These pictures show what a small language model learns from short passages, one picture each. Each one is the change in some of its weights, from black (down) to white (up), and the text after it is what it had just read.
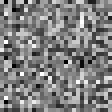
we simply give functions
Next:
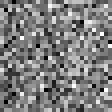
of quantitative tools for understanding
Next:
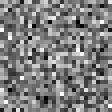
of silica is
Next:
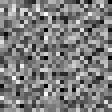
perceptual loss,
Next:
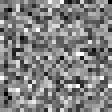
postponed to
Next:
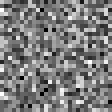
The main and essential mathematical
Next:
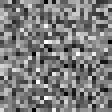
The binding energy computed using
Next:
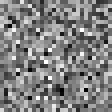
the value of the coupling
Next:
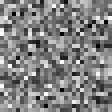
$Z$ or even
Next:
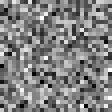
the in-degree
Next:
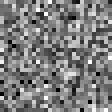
spectroscopy, lifetimes,
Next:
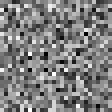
for a region of the
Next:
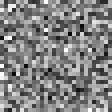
b r $, the contribution
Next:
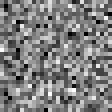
good way at present to
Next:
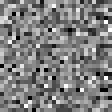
$j$, this
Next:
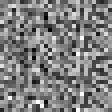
\linewidth] {}
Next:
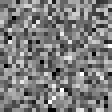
formation). Typical
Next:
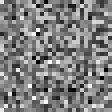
means are fixed in
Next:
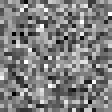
systematically larger than DR1
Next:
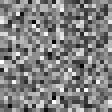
number of configurations with density
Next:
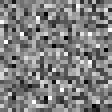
\] (We pay
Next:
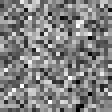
On one hand, this
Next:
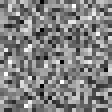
this result in a different
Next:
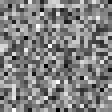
top quark-antiquark
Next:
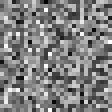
qualitatively different from that
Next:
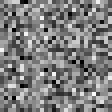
therefore of interest.
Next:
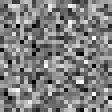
to each other by hot
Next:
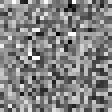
terms is the same.
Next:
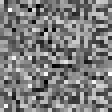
Model system in the large
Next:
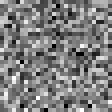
the requirements on photometric redshifts
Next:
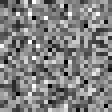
nonzero concurrence
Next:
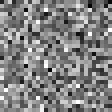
chargino mass from
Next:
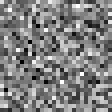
names, which is
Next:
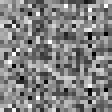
the largest and the
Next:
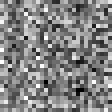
film layers at times
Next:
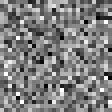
of $t$. The
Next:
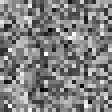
and the reservoir separately.}
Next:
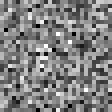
field theory is at zero
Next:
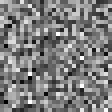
the context of macroscopic quantum
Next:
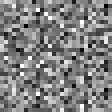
exact symmetry and further,
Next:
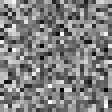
the work. ##
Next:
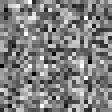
sources to produce photons in
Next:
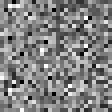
approximately 7 to 8 orders
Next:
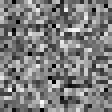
before global memory can be
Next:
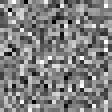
themselves. The
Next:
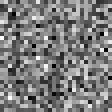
on determining the local field
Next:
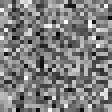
our previous work and show
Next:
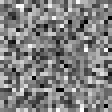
as was proven in
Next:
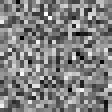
interaction strengths, the exponent
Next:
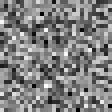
through the blood
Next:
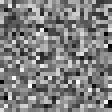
can cause difference in the
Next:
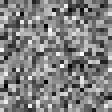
has a unique zero at
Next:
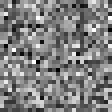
can assume that some part
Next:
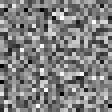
of mimicking
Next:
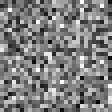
wave vector of the total
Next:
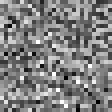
the brightness of the whole
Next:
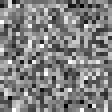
not claim that the schemes
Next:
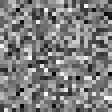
a great advantage in finding
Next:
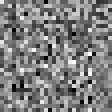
are roughly estimated by
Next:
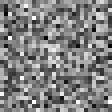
of bismuth
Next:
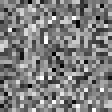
conduction band density of states
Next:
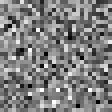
the large value of
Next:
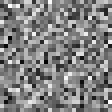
to note that the proposed
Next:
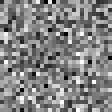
luminosity functions with derived
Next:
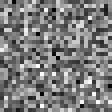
breaking either of these two
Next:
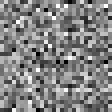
states, and the
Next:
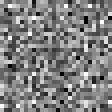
and skills to
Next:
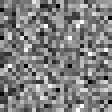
regions} Within our
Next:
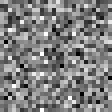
of gauge field fluctuations.
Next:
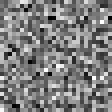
the underdamped
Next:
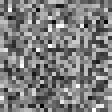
work bears similarity
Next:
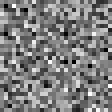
Cosmol.\ {\bf
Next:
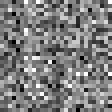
after diffusing throughout the
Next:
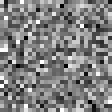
10 m hardly contribute
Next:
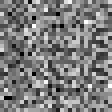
lifetime distributions of signal
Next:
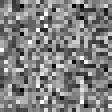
achieved by taking the derivative
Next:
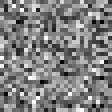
quasars promise
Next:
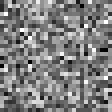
can readily verify that
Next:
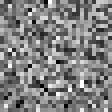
is the complete list of
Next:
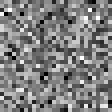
the maturity
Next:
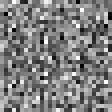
conduction. In the transition
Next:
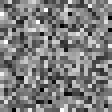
radiatively efficient accretion flow
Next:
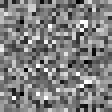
more restricted one,
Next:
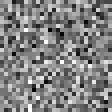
by the ratio between dipole
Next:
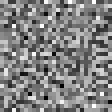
Variable R 1
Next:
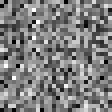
set of constraints arise when
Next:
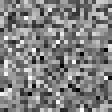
with $\gamma \gg
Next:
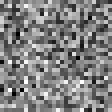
have included helicity
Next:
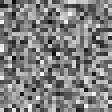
information provided by the
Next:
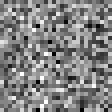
It is also possible to
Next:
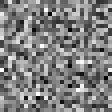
collide, due to
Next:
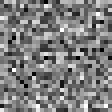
tilted dipolar
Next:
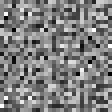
we do not know who
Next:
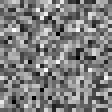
obeyed. For
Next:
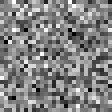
fraction as well.
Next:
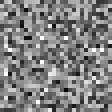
expressions (14)
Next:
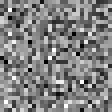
be attributed to the different
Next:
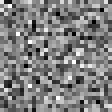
DBP with 3
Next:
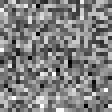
defined as half of the
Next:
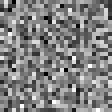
\hline \% of
